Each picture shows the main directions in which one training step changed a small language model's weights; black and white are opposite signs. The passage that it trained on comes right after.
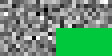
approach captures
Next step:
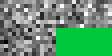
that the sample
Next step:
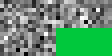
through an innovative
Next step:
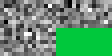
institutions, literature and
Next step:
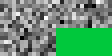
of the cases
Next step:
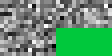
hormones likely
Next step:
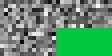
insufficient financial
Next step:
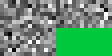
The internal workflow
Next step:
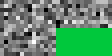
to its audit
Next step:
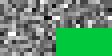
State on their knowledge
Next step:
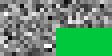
program size following
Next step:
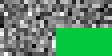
the prognosis
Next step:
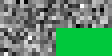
the top event.
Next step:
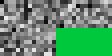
live without
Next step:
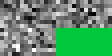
different so that your
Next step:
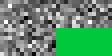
were assessed for
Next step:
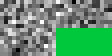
implementation of learning achieved
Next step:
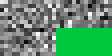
stage of the time
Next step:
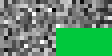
the plates were
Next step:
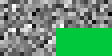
yields of
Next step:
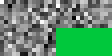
knowledge [7].
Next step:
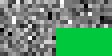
addition, AR
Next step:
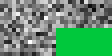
of all the
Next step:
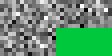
of this study could
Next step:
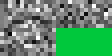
However, there is
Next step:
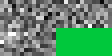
of SH.
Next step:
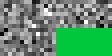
is survey research,
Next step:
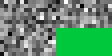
this solution. The
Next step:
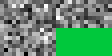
tend to flow into
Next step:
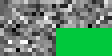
as about social issues
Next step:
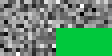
system. In this
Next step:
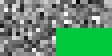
it was shown that
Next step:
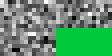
genetic issue of
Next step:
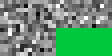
Received on
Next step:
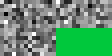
problem addressed in
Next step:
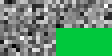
a little
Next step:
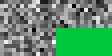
is noted that
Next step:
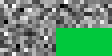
1. Introduction
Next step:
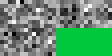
other land use
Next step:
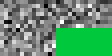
suffer from
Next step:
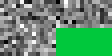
harm to the
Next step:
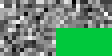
local Master and
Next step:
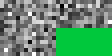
corrosion resistance
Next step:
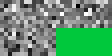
model, we
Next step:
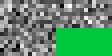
in so many studies
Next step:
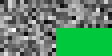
several affected frequency
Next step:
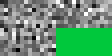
the project and,
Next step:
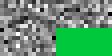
It is found that
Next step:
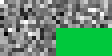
usage¹ To
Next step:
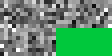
by electric
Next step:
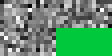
having uncertainty
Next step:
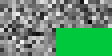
of digital technologies
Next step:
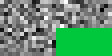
is used.
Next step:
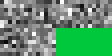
to the visualization
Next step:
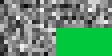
firmly to
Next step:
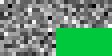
cross sectional study
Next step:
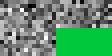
the 384 respondents
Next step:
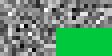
Publish a
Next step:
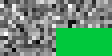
and variance
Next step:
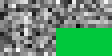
parent affects
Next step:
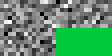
but forget about
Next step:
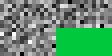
random processes on the
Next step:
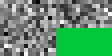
2 shows the system
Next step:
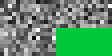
diagnosis approach can
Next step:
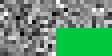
represent square
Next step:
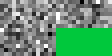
of pesticide
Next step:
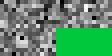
a site of what
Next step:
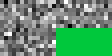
and related. The
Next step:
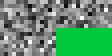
distances have
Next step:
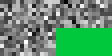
account. Such
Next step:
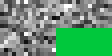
the WHO
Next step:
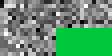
particularly those showing
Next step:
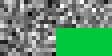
control the behavior of
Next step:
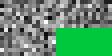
defining a
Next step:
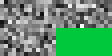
to deliver good
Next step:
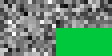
information and analysis to
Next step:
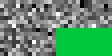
pattern of distribution between
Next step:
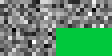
is one of the
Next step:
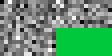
seeds. A
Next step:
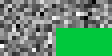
on digital leadership
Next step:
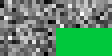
mainly of low cost
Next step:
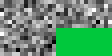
between the two
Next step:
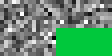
Clear Bird
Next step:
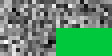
in the great
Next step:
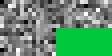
manage to
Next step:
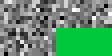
can be used directly
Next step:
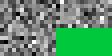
of assessing large
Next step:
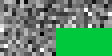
the level where each
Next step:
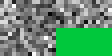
7 Feedback
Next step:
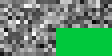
equally to this
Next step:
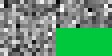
and availability of
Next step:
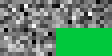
engaged participants in
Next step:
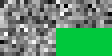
wrote the
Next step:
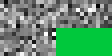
and quality-based
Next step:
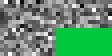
Therefore, all other
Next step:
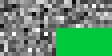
Who is it
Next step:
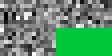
small absolute
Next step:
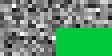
language form assigned
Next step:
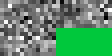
were in support of
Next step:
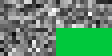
reuse of these
